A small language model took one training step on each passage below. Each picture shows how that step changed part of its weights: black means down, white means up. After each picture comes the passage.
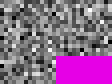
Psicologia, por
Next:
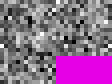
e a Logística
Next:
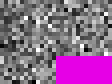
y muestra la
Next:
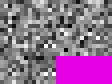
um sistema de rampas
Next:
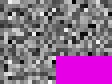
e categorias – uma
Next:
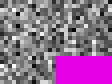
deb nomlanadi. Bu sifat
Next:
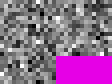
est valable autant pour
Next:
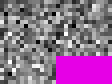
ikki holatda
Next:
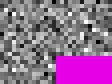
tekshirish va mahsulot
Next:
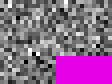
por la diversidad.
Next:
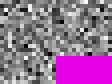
до гнучких
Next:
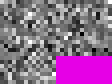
widać aż na
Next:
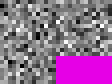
У вірші
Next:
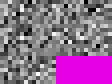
primer riego se
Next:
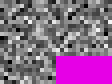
muchas cosas
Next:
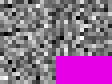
два слова:
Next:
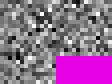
matbuot uyi"
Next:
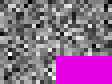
singari hamohang
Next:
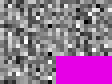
\phi \text{
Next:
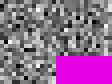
ham adabiyotlarda,
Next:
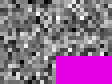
je bil oblikovan
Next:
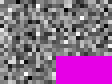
2008. The material used
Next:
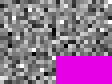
технических наук,
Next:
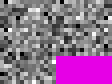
para o projeto.
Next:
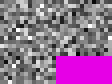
pudo deberse
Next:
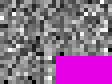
hisoblanib, u
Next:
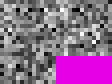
lutte contre le
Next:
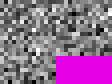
es la clave del
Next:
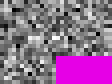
para remover uma
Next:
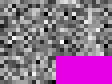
explicado que o
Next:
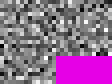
(Lazarus &
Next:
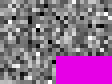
couples //
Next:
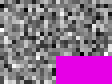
области деятельности и
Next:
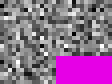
– важная часть
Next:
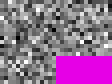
período entre 01
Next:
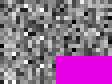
ва қовоқ
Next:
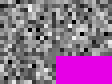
же автомат
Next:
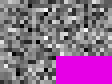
material examinado:
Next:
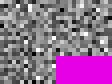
пациентов с
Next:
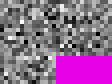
competențele culturale
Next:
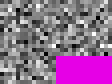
Pengujian adalah
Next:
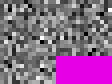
and discriminate it
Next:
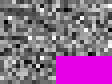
pelo bom negócio
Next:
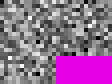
zu Sonnenberg
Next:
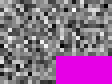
revocadas con
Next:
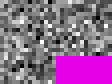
Sleep Res*. 15
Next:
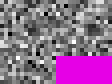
del sancionado.
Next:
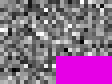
figurado Lumen
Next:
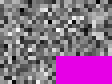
viven en la
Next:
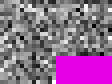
dass bei besonders
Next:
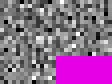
sa uvodom,
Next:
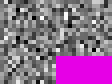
ringkas dan
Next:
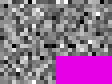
Italiyada K.
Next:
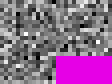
tadbirlarini tashkil
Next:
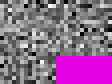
hecho que la
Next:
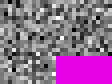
prevention, law,
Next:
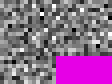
and Resilience -
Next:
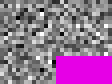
umuminsoniy va
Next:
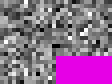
sua pátria na
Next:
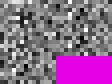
sifatida baholash imkonini
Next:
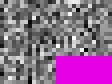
pratique, dans
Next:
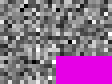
vezes por não saber
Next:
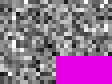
monologik nutqi
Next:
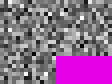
y fotografía del
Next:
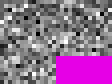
e combate ao
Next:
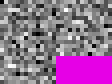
despre viața privată
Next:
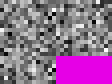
ou uma sequência de
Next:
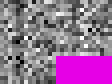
di mahkamah
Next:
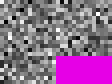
immer wieder
